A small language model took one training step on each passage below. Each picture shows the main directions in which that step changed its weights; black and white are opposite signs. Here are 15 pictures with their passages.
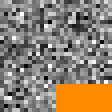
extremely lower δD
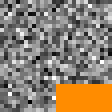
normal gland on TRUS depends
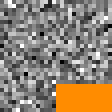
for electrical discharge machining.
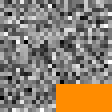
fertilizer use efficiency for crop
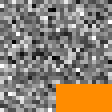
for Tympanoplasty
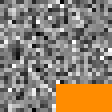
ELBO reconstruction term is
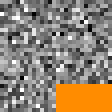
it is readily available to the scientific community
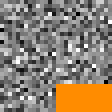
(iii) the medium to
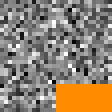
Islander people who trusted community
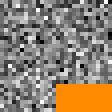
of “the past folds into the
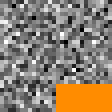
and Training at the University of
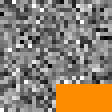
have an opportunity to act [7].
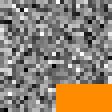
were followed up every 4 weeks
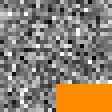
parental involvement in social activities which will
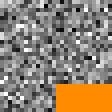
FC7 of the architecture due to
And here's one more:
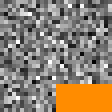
problem could be the depletion of
